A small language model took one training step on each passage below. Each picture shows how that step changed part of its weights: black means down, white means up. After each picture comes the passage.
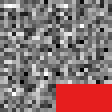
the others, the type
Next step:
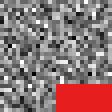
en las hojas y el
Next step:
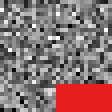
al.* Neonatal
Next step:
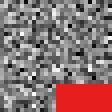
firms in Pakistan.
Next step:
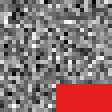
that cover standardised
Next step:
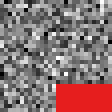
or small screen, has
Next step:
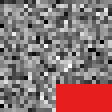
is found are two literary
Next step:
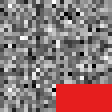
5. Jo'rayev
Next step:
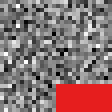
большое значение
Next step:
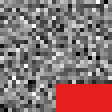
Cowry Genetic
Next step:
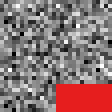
HPLC determination:
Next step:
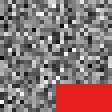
biofield treatment was
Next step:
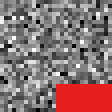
QUI pratique le
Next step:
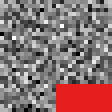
service organizations as quality
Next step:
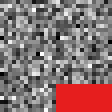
as a prominent concept in the
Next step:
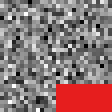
untuk meneliti dan
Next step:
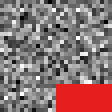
haben, sozusagen
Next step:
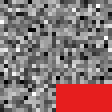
If you can save a
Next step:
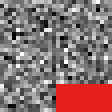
bilan ajralib turadi.
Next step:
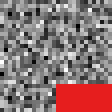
of the algorithm, it
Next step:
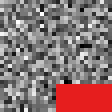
“total” force result of
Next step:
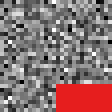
planta baixa da
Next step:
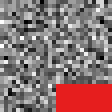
strong, biocompatible
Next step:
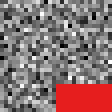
tasks in the public administration
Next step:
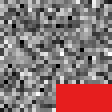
automatic digital blood
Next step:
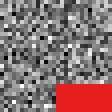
anglicismos*, en el que
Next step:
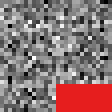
для российской
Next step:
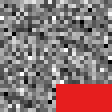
o'zbeklarning kelib
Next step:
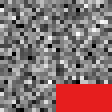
embankment dam
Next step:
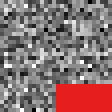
(between 99.5 and
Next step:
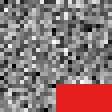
pupils' speaking
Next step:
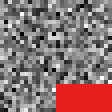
ability through information and communication
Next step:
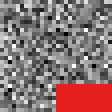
results were obtained with other
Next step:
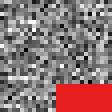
en iyi performansı
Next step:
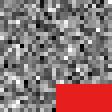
Sultanovna Filologiya
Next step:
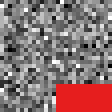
getting arrestive and
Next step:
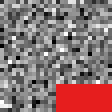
внимание, что
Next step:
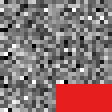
consistent with habitat
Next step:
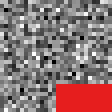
rafforzato dalla
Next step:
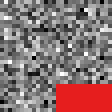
tudtával, amely a
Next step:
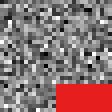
is possible to measure voltage
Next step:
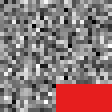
result. When the tissue
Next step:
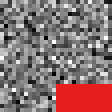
Cu^{II} complexes are
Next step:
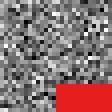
чтобы задачи и
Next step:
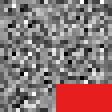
синтезу этих
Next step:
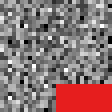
of the clinical specimen on
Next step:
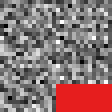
peningkatan yang
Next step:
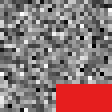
on spreadsheet. For
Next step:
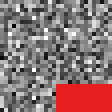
results of experiments with those of
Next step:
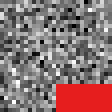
5) describes the application of
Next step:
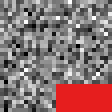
Authors' contributions
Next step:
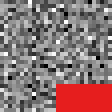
views in 2025, while
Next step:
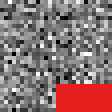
Gramian (RG). This
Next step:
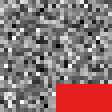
digital organization, digital society,
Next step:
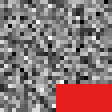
Nan ónimlerinden
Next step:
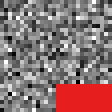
di relazione: a
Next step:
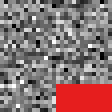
literature on contrasting
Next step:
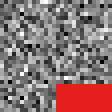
yo'lidan chetlatib
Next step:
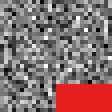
Projeto Brasil
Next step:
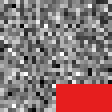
of Parliament (1950).
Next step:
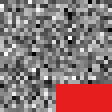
3. **Milliy va
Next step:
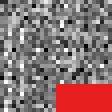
orqali mahallalar hamda
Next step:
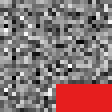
Nikola Tesla,
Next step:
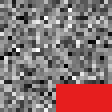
plants (indigenous and
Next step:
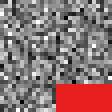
un régimen de
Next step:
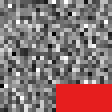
diagram of synthesis
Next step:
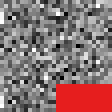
la calidad educativa.
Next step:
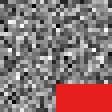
to'liq safarbar
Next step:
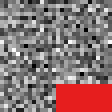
au seuil de 5%.
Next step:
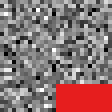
закону распределения
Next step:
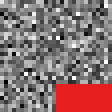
and Purchase Intention
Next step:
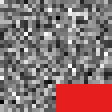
RMA's facilitate
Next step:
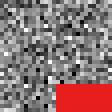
и гражданского
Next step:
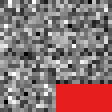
L⁻¹ four times
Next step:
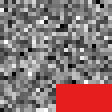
al examen escrito de las
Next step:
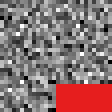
движения в тесте
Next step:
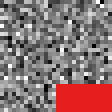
talabaning jamiyat
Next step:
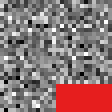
на здобуття
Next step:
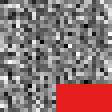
the foundation of the National
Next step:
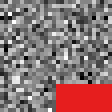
bir qismi tilidan bu
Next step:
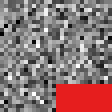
are on a mission to let
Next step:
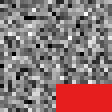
forma, os fatos são
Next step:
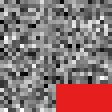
(very high internal power), with
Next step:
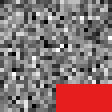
et internationale. Des
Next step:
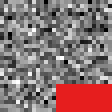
MIC between 1.22 and
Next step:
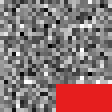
voltage came from controller
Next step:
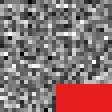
the ultrasonic bath
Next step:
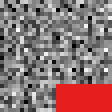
learn about the utilization of
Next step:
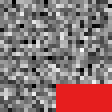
X 16. Caja
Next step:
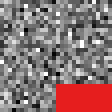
Larissa Pereira
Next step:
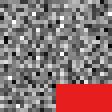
kecil terhadap
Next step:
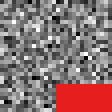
stenosis of the left
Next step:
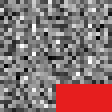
conocimiento con éxito es
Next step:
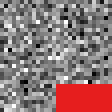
talabalar bilim olishining har
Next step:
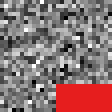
typical family roles and
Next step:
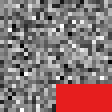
northern Jordanian cities
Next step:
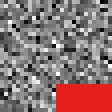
making process. So, given
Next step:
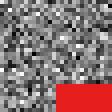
*J. Phys.
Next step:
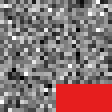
having a controlling hand
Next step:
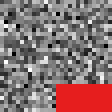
robustness under varying
